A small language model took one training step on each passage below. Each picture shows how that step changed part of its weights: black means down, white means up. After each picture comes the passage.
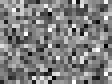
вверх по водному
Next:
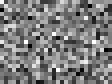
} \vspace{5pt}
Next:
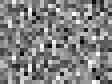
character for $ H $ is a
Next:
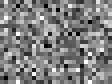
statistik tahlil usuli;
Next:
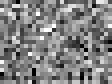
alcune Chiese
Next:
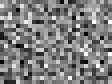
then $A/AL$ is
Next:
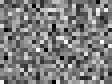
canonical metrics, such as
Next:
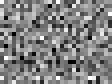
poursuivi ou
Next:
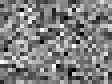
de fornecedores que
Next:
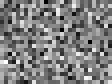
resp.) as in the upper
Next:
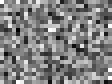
is how long to operate each
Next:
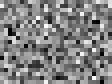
sektör en düşük
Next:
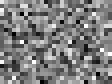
1 telegramma, 1
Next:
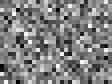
o‘z farzandlari
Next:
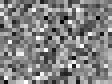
de Beta d'indices
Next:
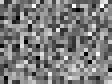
ele possibilita a realização
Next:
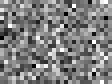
opgenomen en wordt
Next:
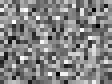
acionamento do push
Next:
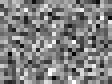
с готовностью к
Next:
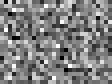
and \ref{lem2}.
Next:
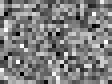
$G$ be an object
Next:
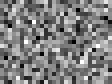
reference prior as a
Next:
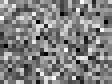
the blow-up. Denote
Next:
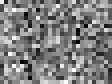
\enddemo Arguing
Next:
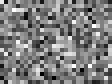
\end{equation} The isomorphic
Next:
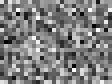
\hat{x} \in
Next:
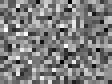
la culture conserve une
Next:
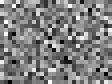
to enhance the resolution
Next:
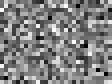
these are used to compute the
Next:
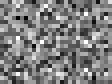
считается то, что
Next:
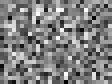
mavzusida respublika
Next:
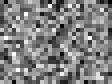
us show how to derive Theorem
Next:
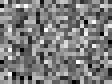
the following corollary, which
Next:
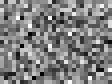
pela sobrevivência de todos
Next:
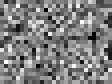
aprendizado e atua
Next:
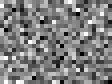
dus subjectief,
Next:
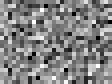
Juda katta yoki juda
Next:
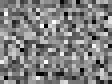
berikut. Gambar
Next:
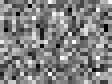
WS yönteminde bir
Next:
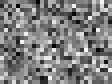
for its application in pedagogical
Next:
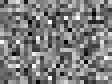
\int |\nabla f|^2
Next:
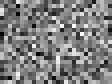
The lower control layers of
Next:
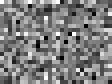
gravitational coefficient, which
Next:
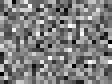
allows to recover $\A$
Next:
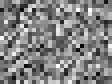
untuk mendapatkan
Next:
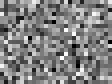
there is only one external
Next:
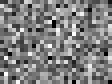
imkon yaratadi. Buning
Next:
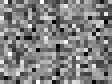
this filtration in terms of
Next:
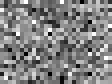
ekan, yurakka
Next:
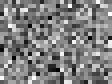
dt. \end{align*}
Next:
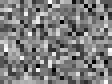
a chamar-se
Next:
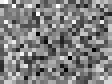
nuevo en el futuro para
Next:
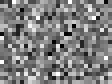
pastki jag' ham
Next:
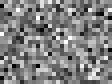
$\pi \cdot \tau$
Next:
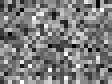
% Connect third
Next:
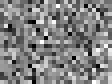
ils ont influencé
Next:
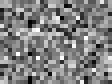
pilosos y que por
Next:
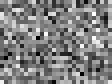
starting configuration is, our first
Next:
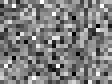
conditions: \begin{align*}
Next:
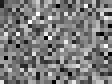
Kolaitis, P.
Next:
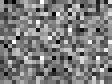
ot veya silaj
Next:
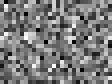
& \pi \egal
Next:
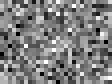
standard normal distributed and uniform
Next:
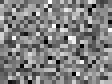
da ciò che è
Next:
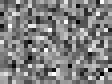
the $\omega$-limit
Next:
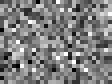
davomida bolalarga
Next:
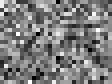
holomorphic vector bundle ${\cal
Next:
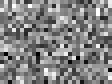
humanidade. Comparados aos
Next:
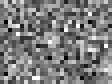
удобрений /
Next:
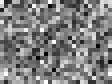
Western Siberia.
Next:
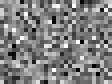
терминов, где основным
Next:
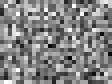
strengthening public control,
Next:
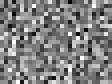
SMA N 7 Padang
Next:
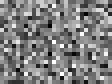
kabi olimlar tomonidan ishlab
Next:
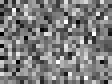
we present the following results:
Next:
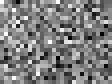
V., On affine normal forms and
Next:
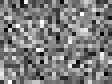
can show that $\A\w
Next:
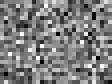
at all orders.\\
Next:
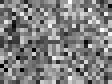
inobatga olib,
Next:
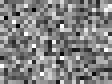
formulas (see Borel
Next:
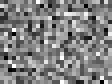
and five as well.
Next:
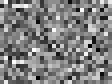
category of an elliptic curve which
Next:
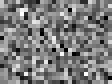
is executed sequentially
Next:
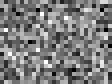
Especialização, foram
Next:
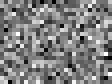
open symmetric convex cone $K$
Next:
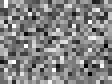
крупных кистах
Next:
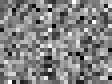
sendo esse o início da
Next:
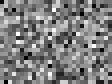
condição é incomum.
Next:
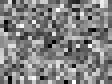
library of the ETH
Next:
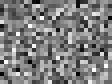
huquqini olish;
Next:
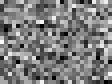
problem will be studied in a
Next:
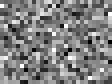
competitiva de los
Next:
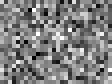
\medskip In this section we use
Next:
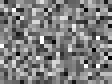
modelo de desenvolvimento econômico
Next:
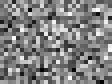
documenten te gaan
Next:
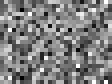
the convergence procedure. Our paper also
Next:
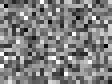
observacional ambispectivo
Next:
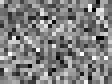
группах эти показатели
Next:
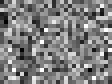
the Austrian Science Fund
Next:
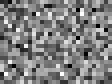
is a maximal prefix
